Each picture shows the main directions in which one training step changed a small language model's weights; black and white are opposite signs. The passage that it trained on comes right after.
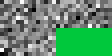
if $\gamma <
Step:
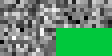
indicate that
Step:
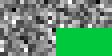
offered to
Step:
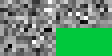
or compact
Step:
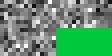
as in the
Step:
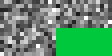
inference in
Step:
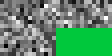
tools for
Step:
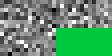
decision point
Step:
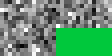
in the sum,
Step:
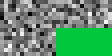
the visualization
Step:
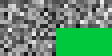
these objects
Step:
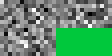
However, the above
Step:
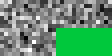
heating as
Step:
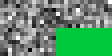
increasing amount
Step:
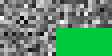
goals be
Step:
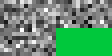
which is large
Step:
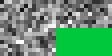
state writes
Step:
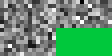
a highly
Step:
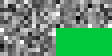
the parameter values
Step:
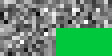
each with its
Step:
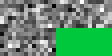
both polarised
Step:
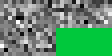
of solvable
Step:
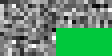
all cases.
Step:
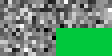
gap between the
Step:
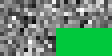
jobs is
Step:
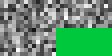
the safe
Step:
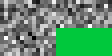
some path of
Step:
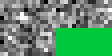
in denser
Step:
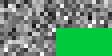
the calculated
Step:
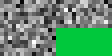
were formed in
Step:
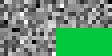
vector connecting
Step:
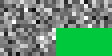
To measure the
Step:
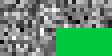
indicate that the
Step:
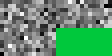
these methods on a
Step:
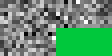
this sector there
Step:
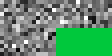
The average string
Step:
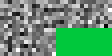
be at least
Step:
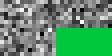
for direct correlation
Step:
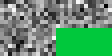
the evolutionary
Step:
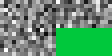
analytic expression
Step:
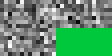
have shown that the
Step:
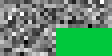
its entire
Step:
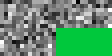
our results,
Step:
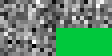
effects model;
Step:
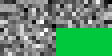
symmetric. It
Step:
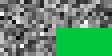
is conversion
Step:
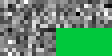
the values of the
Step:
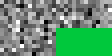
analyses are
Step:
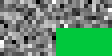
functions, by
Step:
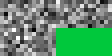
this is given in
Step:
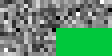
rotations is
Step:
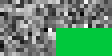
can be, for
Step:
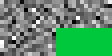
However, a
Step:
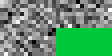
rarefication of
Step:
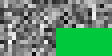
the ideas
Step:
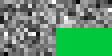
act to
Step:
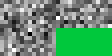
to remove
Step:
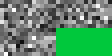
an element of
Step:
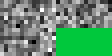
line emission observed in
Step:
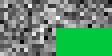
a discreet
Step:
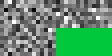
This measured
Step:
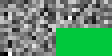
this representation into
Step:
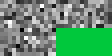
our root,
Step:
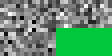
system size.
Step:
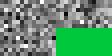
produces only
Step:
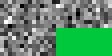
an elegant
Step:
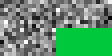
angular momentum
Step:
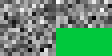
to identify
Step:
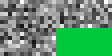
also observed in
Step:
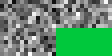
excited states
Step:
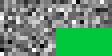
propagating between
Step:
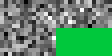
We start by
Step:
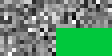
it reduces
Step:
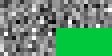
phases of
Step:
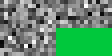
general upper
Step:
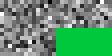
is, then,
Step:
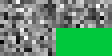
for comparison with
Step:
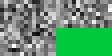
the same code
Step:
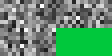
that are less
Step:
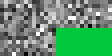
the same two
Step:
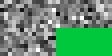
in the wave function
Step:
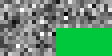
to directly
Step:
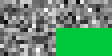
which a neutron
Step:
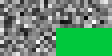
There is
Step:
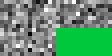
dispersion and
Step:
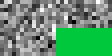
parameter curves --
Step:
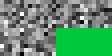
be ascribed
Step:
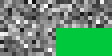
started from
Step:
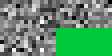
phase shifts
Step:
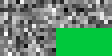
of the coupling
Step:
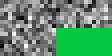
thick samples
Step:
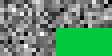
the new effects of
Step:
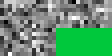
and $g$
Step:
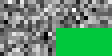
but can be
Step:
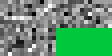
systems and it can
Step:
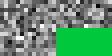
identical for all
